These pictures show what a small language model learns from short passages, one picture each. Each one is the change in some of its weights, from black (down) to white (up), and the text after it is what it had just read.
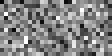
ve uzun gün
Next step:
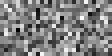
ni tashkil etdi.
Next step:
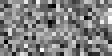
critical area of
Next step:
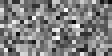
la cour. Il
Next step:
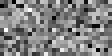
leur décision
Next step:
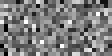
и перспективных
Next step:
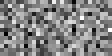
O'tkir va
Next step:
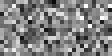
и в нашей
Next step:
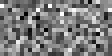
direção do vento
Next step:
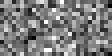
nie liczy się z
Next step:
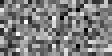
clúster de
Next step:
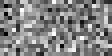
bulgan talablarni
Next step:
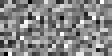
Profesional au
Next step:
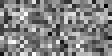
yaxshilash uchun
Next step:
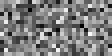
является оптимальным
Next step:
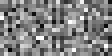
yuvish kerak).
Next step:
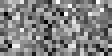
of medicine and
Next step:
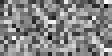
otimiza o processo
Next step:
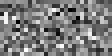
Ключевые слова:
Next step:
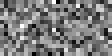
appreciation is
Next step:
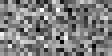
AF para la
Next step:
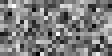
actual, Moldova
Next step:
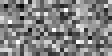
impulsores de
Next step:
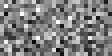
Psychology», 7th
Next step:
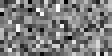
інтересами особи
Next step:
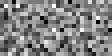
la religion,
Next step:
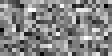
borada juda
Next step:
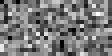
usullari ko‘p
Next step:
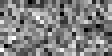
percepties én
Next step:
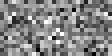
taklif qilish orqali.
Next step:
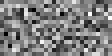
Abstract. This
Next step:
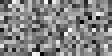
metodik asoslari tahlil
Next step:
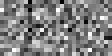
dans la présente
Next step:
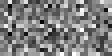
mujeres y 19
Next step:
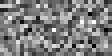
usuli ham yaxshi
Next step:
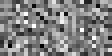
Como técnica para
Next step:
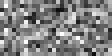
bilan birga,
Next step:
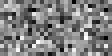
mochila y nos
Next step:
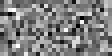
Mestrado em
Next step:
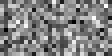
in the Republic of
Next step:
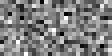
os Descritores
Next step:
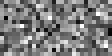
fikricha bu usul
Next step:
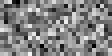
alpini bir
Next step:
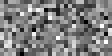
[m], especialmente
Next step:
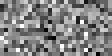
de especies
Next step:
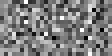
caderno de
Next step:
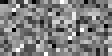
segundo a qual a
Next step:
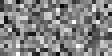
— bu kortej
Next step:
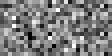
e negativamente nos
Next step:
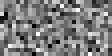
дис. –
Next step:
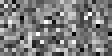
развитие кадрового
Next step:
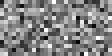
de salud mental:
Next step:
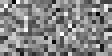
motor; -
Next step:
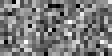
opleidingen te
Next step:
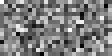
в контроле.
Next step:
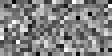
la théorie de
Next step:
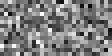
modo, ha sido
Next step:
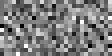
de Arbitragem
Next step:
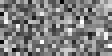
Для молодого
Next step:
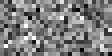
Sekolah Dasar
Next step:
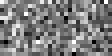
și magazinele
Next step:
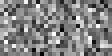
наук. конф.,
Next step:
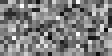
ouvrent sur
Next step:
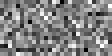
“ terapiya – bu
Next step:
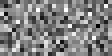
rate and methods
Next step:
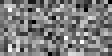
y eficaz en
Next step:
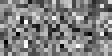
de focus bij
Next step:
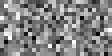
os 28% dos
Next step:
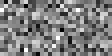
de la región.
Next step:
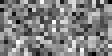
na rede pública de
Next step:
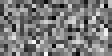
De qualquer forma,
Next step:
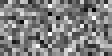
issues de cette
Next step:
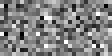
boshqaruv yondashuvlarini
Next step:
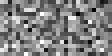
OMILLARI VA
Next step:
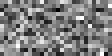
imkoni yuqori
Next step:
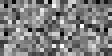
загальної економічної
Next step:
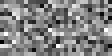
e para os outros,
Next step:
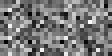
modern methodology are
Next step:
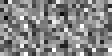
Y, Li X,
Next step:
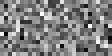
bu yondashuv pedagogik faoliyatda
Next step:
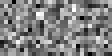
brasileira revela
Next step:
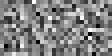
olib borish holati
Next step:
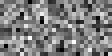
jamiyat taraqqiyotidagi
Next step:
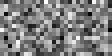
kabi xulosalar bilan
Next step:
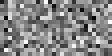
shuni aytish
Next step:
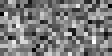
Si tomamos en cuenta
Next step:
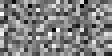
les services)
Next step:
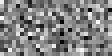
жінки і
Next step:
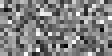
darajasini aniqlashning
